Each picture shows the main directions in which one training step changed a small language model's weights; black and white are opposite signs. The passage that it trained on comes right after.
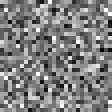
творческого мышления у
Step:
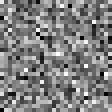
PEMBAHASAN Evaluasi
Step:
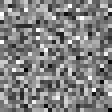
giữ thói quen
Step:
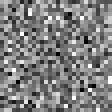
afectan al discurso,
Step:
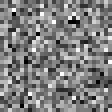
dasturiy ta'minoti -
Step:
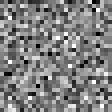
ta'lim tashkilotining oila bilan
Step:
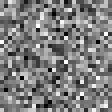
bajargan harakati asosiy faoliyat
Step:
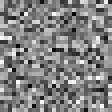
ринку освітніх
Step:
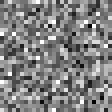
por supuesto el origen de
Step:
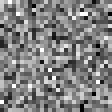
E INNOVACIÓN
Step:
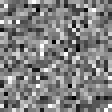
normativas. Observou-se
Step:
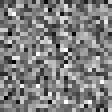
и полноты отбора, они
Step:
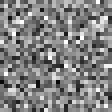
tadbirkorlik faoliyatini
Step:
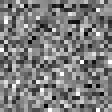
mazmunini Navoiydek
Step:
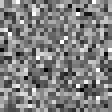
de inhibidores de mTOR
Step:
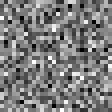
Файоль внёс вклад
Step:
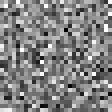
standarti, nokni
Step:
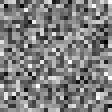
farqlanib, ulardagi ijtimoiy
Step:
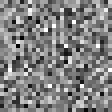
1982, « La structure
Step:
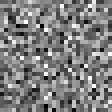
Balaba V.I.
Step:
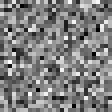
(Egyszerű) 1 2
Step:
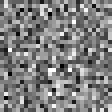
SamISI, "Real
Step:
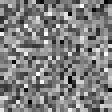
den Interviews in greifbare
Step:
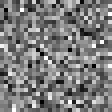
- CAEIRO, José
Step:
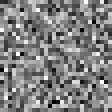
the Kemerovo region):
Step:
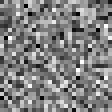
do homem, como a Declaração
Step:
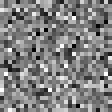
принципово нового
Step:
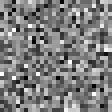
adults: strong opioids
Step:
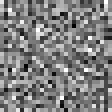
Trockendichte. Bei der
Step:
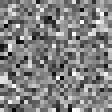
amarillo el espacio
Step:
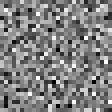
Future Classroom Lab
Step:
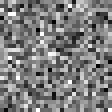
o'rin olgan tarixiy
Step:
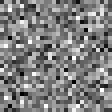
безпеки України* (далі –
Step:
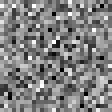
conceptual and regulatory legal
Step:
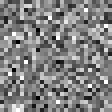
desenvolvimento industrial concomitante a um
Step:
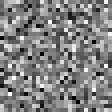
олдин эришилган
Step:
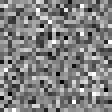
"Big Data in food and
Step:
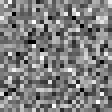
i valori delle altezze
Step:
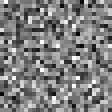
Kualitas dan Resiko,
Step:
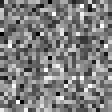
interaction of the criminal with the
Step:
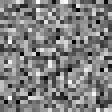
qilayotgan dehqonlardan
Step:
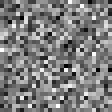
bu nafaqat taʼlimni
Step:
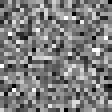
chiqish” vaqt momentlari
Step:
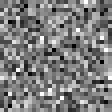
6-7 ёшга келиб
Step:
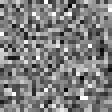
of the respiratory tract,
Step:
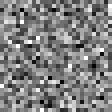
Irrigué de Dévé
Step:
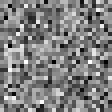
достовірні результати.
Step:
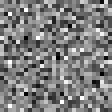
прав и свобод человека
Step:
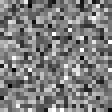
адміністрації, які
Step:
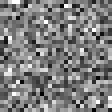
omillar bilan bog‘lashmoqda.
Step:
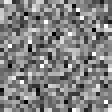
de cooperación y del estatuto
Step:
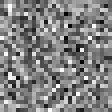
деривативи – контракти на
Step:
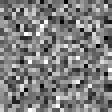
ҳулқ атвори энг
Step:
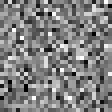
uno de los puntos clave para
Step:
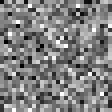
отримують мінімальні
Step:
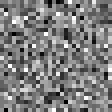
не є вичерпним, його
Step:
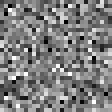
набора возрастных групп
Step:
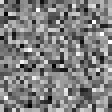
armado. De caráter
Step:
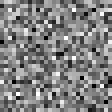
(agilidade), mostrando que,
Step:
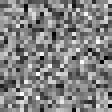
centrais e periféricos,
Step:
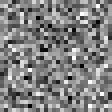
ta’lim muassasalarining
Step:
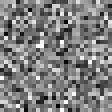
atau perebutan sumber daya
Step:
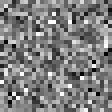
ambiental para o mundo. Os
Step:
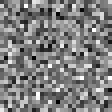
leis Mosaicas, ensinavam
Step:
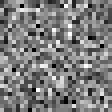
uzluksiz bo'lgan
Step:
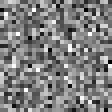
ASSMANN, J.
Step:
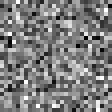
Шкуркин Д.В.),
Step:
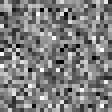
manzaralarini lo'nda va
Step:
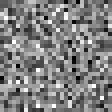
l'examen des scores
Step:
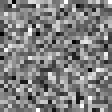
interligando-o às práticas
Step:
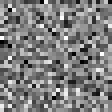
Верховного Суду України від
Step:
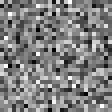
tarmoqlarida fan-texnika
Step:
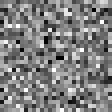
відліками, при відповідним
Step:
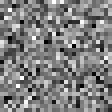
та джерелознавства
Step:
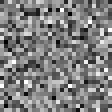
deporte como transmisor de
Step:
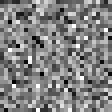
підходу з урахуванням
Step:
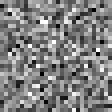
foi apresentada diferentemente do bloco
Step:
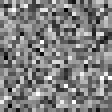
poder e o processo de institucionalização de
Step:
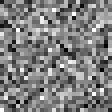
preservação pelo nosso país. A
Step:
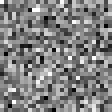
davlat tibbiyot universiteti
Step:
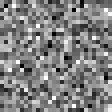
to survive, compete and
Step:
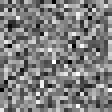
его реальности не являются на
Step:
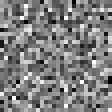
académicos, tendo sido
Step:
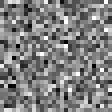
доцільність застосування методу
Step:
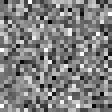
i g. 5. The graphs of
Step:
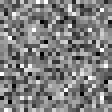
regionales - Realiza estudios de
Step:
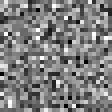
Raw Therapee
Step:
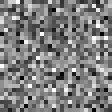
fuqarolar va ularning xususiy
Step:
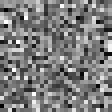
удешевлении производства
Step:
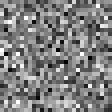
terapia de masticación de
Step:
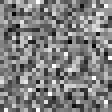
în interesul oamenilor
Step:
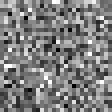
— yaʼni markazdan
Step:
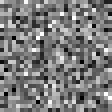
in the Subcontinent"
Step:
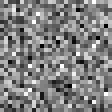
como o destino celular e a
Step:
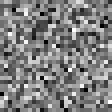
la mejor herramienta es el
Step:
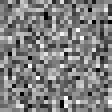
en el Cuadro 5, en
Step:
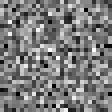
Karimda “vijdon”
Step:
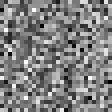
Нудьга, Г. А.
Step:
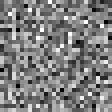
في الكتب العربية،
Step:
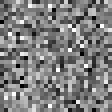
è nata dall'esigenza
